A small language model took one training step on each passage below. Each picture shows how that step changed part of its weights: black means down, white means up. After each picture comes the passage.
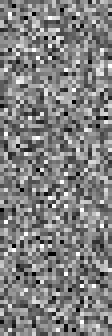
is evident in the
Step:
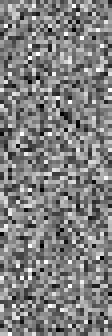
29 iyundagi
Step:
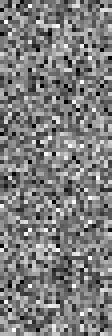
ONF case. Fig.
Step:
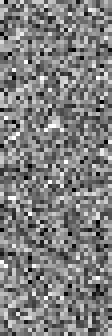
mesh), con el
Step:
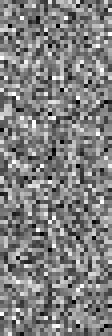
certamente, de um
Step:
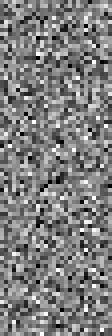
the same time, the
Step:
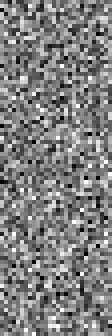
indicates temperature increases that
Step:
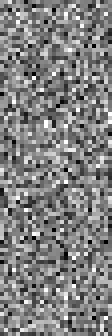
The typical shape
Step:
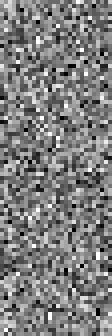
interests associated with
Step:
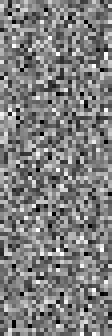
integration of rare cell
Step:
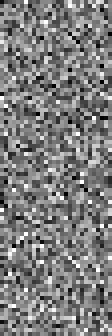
the injuries in these
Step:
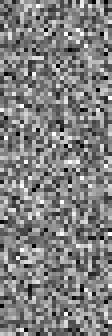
desired - No)
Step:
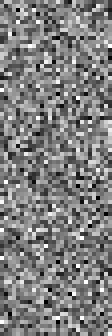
uma vez mais,
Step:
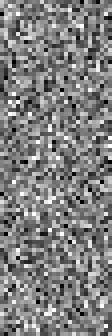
sources (T. L.
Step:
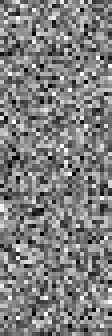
Satyrinae species
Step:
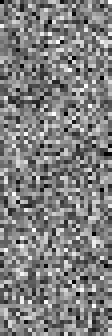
орошение). В
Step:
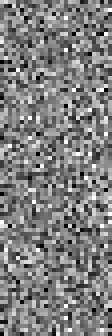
qayd etiladi.
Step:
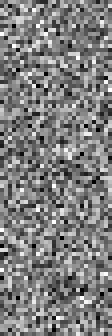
discriminant analysis and
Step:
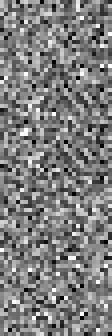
routine blood
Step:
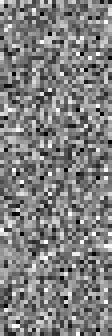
Transinfo China
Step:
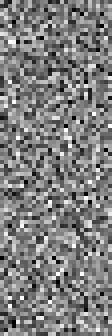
between test anxiety
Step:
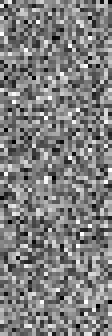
crude papain
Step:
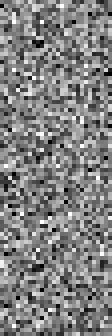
Sr. Conde de la
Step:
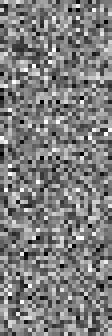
one meridian, due
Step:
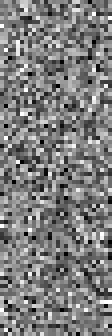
controllers that ensure
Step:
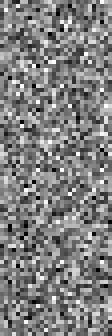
numerals for humans based
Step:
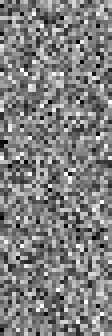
po pomensko
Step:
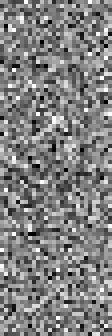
there is no causality
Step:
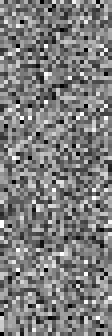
qulay joylashgan
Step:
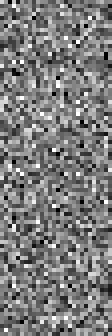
sering menimbulkan
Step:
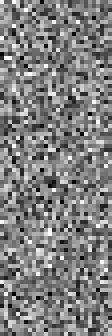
etc. While
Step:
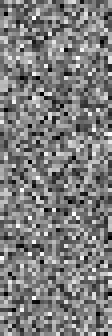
Other Intersect
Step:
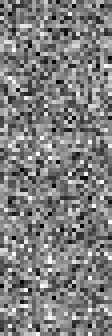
المقدمة :
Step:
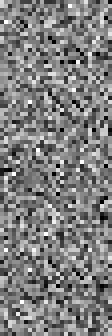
all stakeholders
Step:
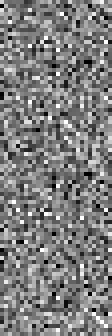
по итогам I
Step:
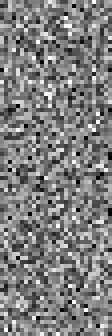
plants of each variety
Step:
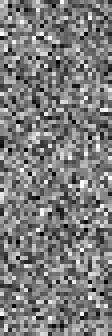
and marine-terminating
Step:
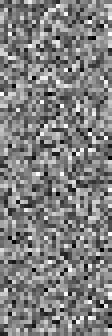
de vivienda
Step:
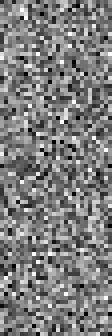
with the Open Data
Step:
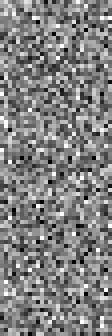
of this study also shows significant
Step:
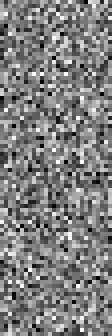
containing inorganic
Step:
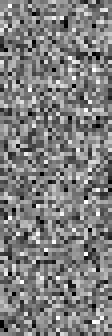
converted into different colour
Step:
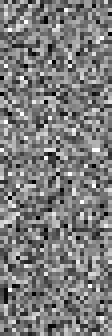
alpha particles. In an
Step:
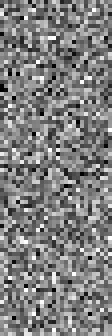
B and C refer to the
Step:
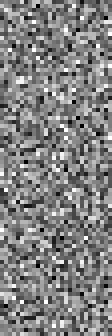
The analysis evidences a
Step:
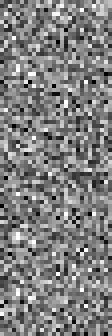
süre yoğun
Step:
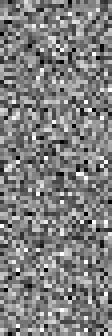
quasi steady
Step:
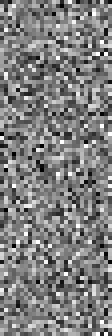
of the materials printed in
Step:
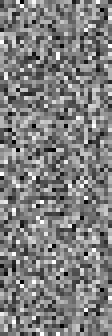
of performance only oriented to
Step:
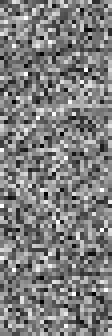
// Cranio.
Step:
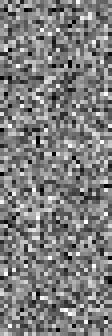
1. O'smirlik
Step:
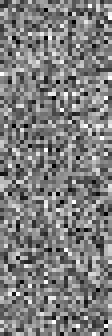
e de oposição à
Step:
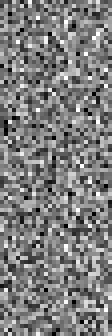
physiological function.
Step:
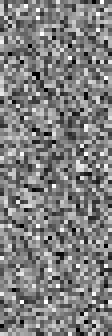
inside a hospital
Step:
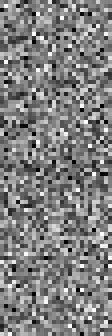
the Budapest University
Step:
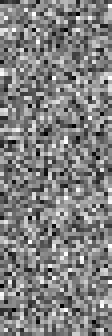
controle de estoque
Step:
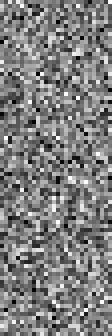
priming cumulative
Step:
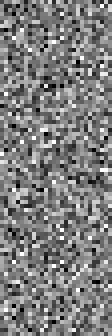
ganz für
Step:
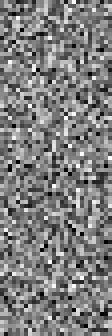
proces van verkoop
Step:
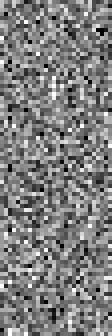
health care services can
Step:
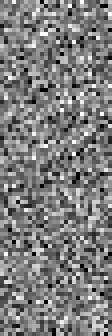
non-profit and
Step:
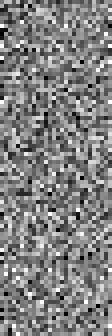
por pessoas com
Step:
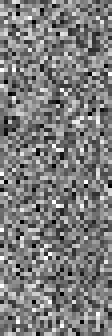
analysis, metric analysis.
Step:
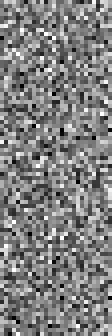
que foram ministradas em
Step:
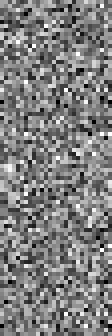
surgir en este
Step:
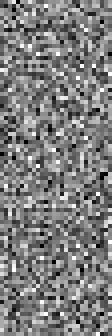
particular, for each point
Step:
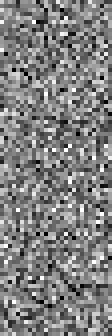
barpo etishning
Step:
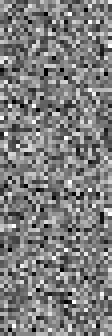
(EDP). The methodology
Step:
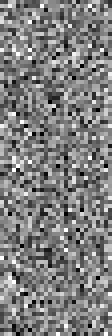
água, e
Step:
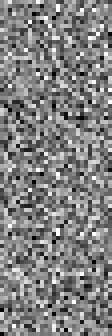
PHENOL AND
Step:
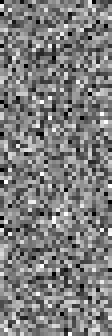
Yovanna Karime
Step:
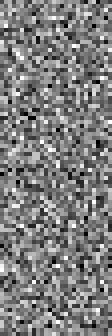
your project to become part
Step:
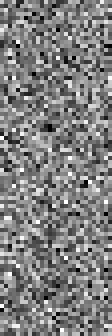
los elementos a partir de
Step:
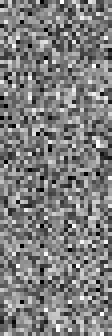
astillas fue
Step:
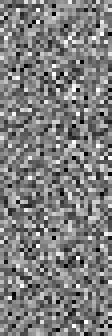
have good bargaining
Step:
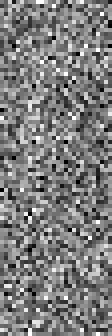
model confronts root
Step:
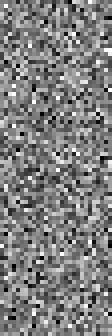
of the slope
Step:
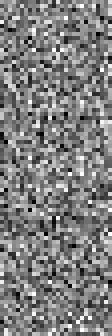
Yunon va ularga
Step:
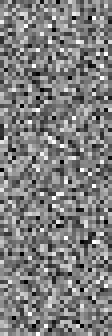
к инфекциям
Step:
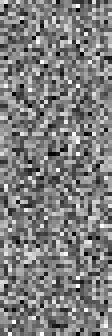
of guidance that is
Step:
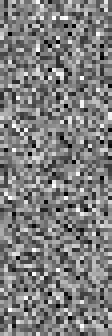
Knowledge cannot
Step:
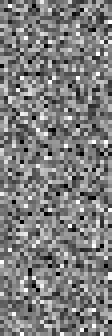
про порушення
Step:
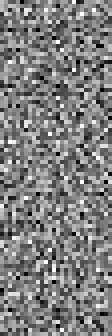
movement could have
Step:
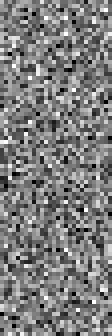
event of a crash.
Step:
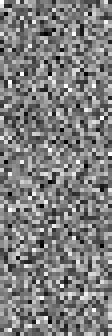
texnika fanlari
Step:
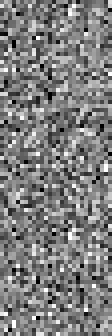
friction and the resulting
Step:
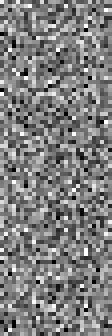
characterization is on the other
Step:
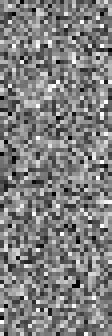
taken in excess. As
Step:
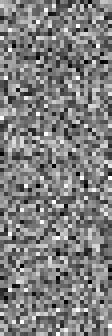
the study period. The research
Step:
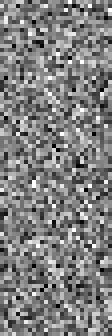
Elementele sunt
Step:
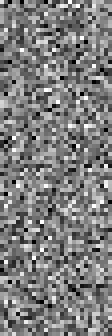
baland likda
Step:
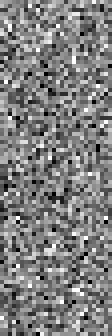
important. Therefore,
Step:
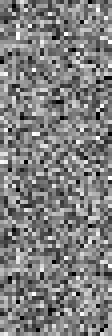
obtained, m. p.
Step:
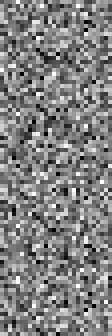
highly knowledgeable,
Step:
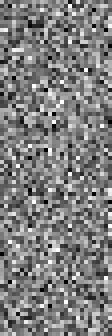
rang tasviri”
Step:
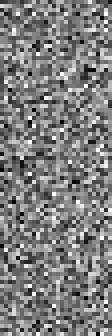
движения, где
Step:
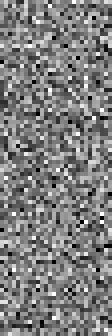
the molar mass of
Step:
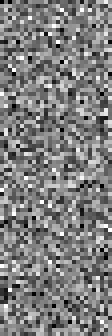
for different recipes.
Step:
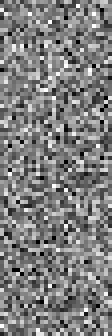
state owned
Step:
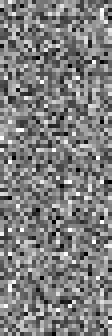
the environment [8]. In
